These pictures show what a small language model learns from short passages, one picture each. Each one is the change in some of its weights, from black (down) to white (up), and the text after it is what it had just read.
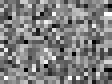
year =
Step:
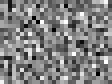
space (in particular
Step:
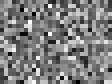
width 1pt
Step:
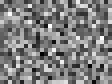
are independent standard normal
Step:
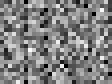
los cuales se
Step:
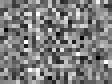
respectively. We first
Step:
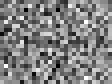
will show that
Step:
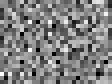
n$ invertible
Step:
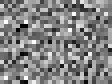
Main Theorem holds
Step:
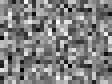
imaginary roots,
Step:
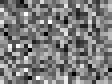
details about this approach
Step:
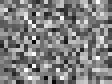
1 курса
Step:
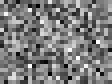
dan kualitas
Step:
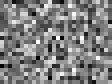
ishlarining tashkiliy
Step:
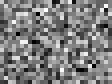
many rationals
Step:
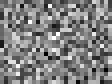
in nome delle
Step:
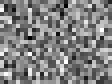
constructing the
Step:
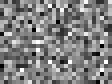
inner loop to reach
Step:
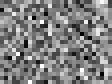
$\Sigma^*$ represents
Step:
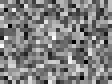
De Rider
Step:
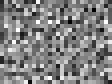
smooth cut-off
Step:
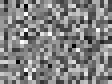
More precisely if we
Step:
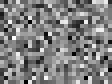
$U$ on
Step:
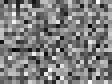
yang akan
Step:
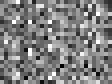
se diferencian
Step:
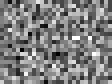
equations are:
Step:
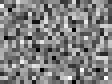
all $ i
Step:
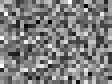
An Outline
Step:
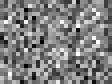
show that there exists
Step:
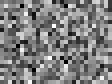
С учётом
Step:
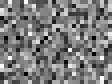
щоб вилив
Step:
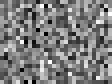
any finite set of
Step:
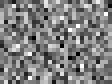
foydalanish niyati
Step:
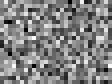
no Ensino
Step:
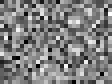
the linear space of
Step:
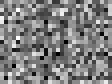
a straightforward computation
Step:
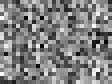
We plot the
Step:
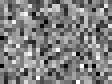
и государственной
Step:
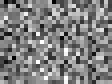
latter part of
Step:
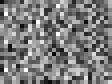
system and develops
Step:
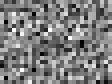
proper subsets is
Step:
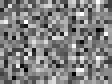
holds even for
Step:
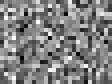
Changes in
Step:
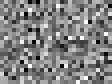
& \cdots &
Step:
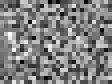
área de
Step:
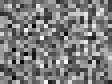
recovered from $\{
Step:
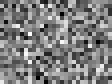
both cases, one
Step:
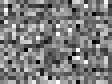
Mathur A,
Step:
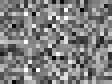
не всегда
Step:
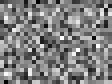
the restless
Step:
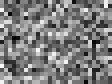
folding lemma
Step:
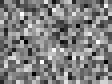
other hand, for
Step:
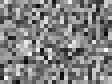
bis ISO
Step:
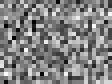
increasing the number of
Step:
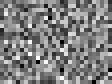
with other components.
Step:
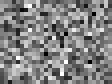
equations arising in
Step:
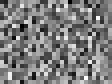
is shown that the
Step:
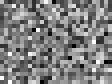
direito e
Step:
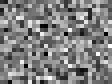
section can be written
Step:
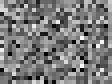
a Hodge
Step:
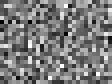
whatever the
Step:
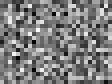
another who does not
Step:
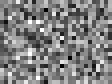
consecuencias se
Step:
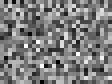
sequence \[ s^*
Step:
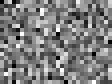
study of the underlying
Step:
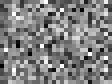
— delivery
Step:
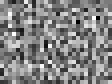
in disciplinary
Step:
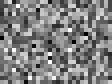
of magnitude
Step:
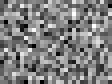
would only ensure
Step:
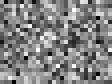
pada remaja.
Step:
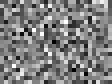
K$ one has
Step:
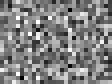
finite dimensional case,
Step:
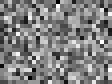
of the scalar curvature
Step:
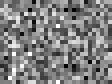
y limitada
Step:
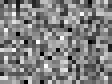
yang dilakukan
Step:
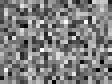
$s$ would
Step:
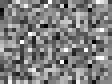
$$ is isomorphism.
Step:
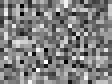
XV, vale
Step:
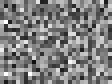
This follows from the
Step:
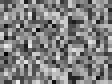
the edges of
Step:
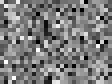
como diversos
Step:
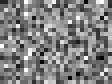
holomorphic map between
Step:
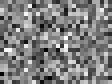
с другими
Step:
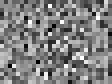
n X$. The
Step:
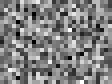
does not have the
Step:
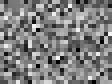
the dimension of the
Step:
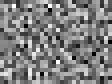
On the other hand
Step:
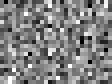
harakati davlat
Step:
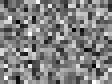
Note that we have
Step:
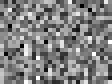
to nonlinear PDEs consists
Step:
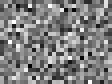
своих прав на
